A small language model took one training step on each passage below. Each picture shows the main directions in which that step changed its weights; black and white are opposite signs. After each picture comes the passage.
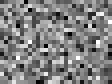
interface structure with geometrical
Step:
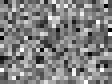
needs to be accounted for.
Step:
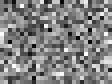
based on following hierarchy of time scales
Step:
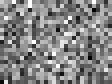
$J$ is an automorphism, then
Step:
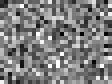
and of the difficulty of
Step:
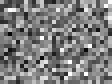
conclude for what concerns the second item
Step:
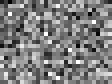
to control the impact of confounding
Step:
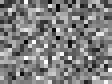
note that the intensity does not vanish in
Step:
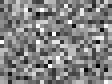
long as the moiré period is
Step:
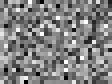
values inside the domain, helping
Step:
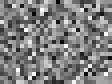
good performance when the actual model deviates
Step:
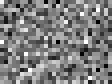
be explained further below. We were also
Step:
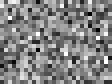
the same rows. Preserving
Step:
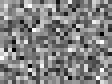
is estimated to be $t \approx
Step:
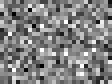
boundaries. \item (Numerical radius)
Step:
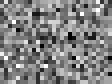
Université Montpellier 2
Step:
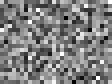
leads to \beqnas
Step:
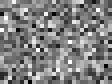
differential of $g$); this action
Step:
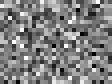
in the upper righthand
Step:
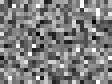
trips to occur is negligible. The
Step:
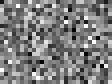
exists a constant $A$ such that
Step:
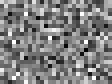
to Step 2. \EndWhile
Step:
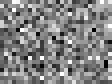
J_u), \quad
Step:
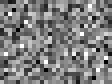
to the real Lie group.
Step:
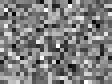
(National Institute of Standards
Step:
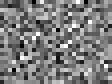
advocate using the
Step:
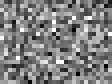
evidence for the progressive
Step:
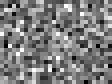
find is basically the usual idea of
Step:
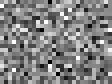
of x-1). Consequently Theorem
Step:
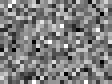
Z_s$. Regularity conditions
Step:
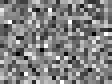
ferromagnetic up state to ferromagnetic down
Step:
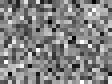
a fundamental solution $\mu_0$,
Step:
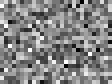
an Eckhaus--like mechanism resulting
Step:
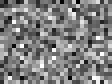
for this will become clearer
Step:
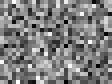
the condition of (b)
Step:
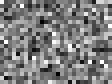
is characterized by 3 periodic motions:
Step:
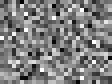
torsion\-free if and only if
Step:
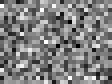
close-tags. XML
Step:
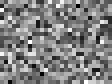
of short-range and long-range
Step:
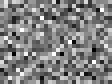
and $\vert4\rangle$ that
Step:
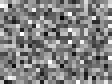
and the IPW solutions explored
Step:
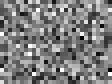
& ... I withheld information about
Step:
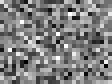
Our tests indicate that the gravitational
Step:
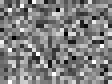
such links are quasipositive in Section
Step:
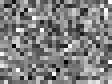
mod $\pi$ preserves the subspace
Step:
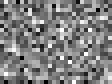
order 3} \end{center}
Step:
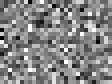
action $(S,X)$, we have
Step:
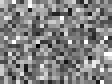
$X \cap H$
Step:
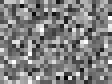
year of publication, inclusive
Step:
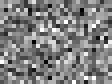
subsection, we briefly introduce the
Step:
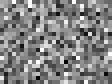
$m$ is a prime power.
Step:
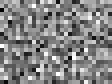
A further adaptive mesh coarsening
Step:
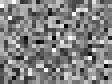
the Landau theory of
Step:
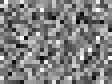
with a near future installation
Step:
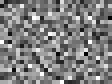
with no flux boundary condition and the initial
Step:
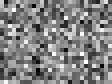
used repeatedly, give systematically
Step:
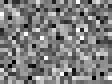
superfield. The gauge invariance $\de
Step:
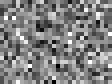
transistor (HEMT) low
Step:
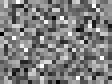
and taller than that for the
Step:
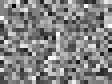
an expression {\it belonging to}
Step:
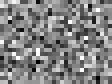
the critical temperature, $T_c
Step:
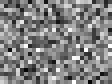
be violated in any system, be
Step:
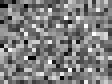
the result \indexgenn:
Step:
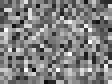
such that \begin{equation}
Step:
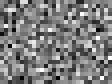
be noted that the excess of
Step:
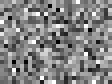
triangle inequality we know that \begineq
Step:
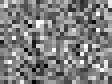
we wish to compare the fundamental group
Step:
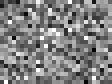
the typical luminosity and black hole mass of
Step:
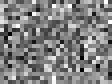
get: \begin{align*} P
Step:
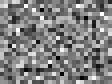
and the definition of $u$. Hence
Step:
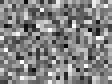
explains some of the reasons for
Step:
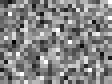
to find $F_0,
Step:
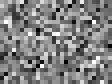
if for some positive constants $L$
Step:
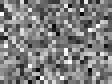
nodes. The individual node's average degree
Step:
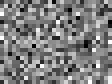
sum involving partial chromatic polynomials of
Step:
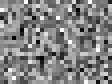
\\ \vdots \\ \gamma_d
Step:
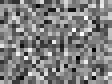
variables that represent the window opening
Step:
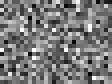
A., Menci, N.
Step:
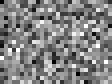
achieving a prototype. First
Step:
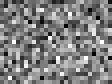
and hence by Theorem $1,$ we
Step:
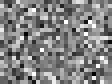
novel formulation. They are pointed
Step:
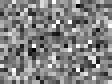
primary diagnosis code. Each
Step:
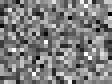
\Psi(u) \equiv
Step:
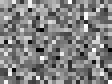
$N$ such that $\sigma H
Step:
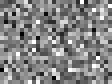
measure on $\mathbb{D}$. If
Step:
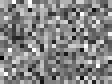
$Y$ are independent (by
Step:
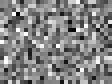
$\Theta_2$ level 2 agents
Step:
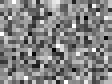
bridging the probabilistic reasoning of
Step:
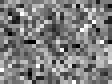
in coordinates $(\rho, z) =
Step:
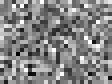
calculated explicitly. It is supported on the
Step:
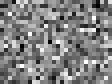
on $n_d$ is provided
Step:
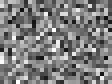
case, the spectral measure is a convex
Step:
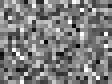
consult the review by Shu
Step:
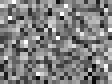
the complexes $K^\bullet :=
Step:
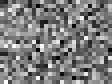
(which has vertex set $S$
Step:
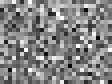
$N_{\rm dof}$ degrees
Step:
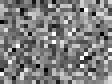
heat balance differential equation thus cannot be
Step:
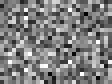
geometries described by complexified length
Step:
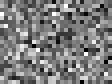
conditions. Finally we apply the necessary conditions
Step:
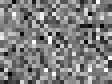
## 2.2 Stochastic evolution
